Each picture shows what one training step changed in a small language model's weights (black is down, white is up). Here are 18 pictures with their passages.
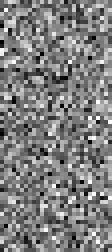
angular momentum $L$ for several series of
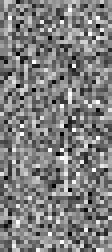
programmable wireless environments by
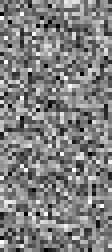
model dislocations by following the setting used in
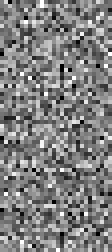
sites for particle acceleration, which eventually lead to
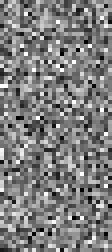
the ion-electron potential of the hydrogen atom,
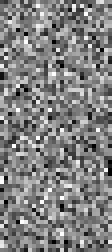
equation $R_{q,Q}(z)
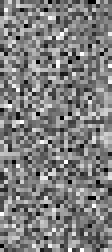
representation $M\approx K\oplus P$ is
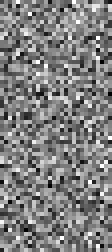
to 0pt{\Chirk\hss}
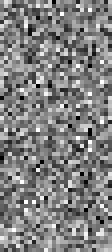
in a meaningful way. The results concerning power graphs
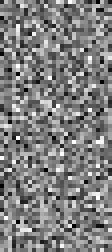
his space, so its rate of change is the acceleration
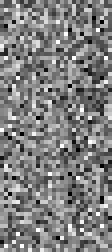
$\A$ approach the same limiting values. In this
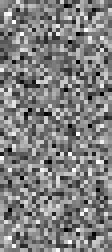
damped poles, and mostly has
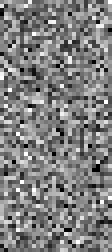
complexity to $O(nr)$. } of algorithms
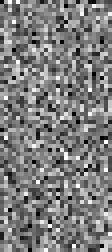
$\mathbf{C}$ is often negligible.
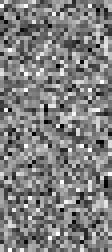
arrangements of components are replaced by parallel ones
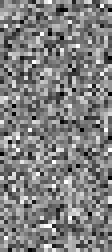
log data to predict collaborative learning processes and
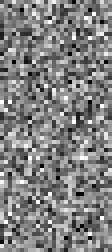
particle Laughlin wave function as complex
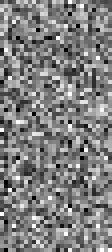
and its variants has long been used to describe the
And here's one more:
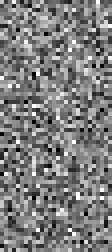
to $f$, their height must be $0$
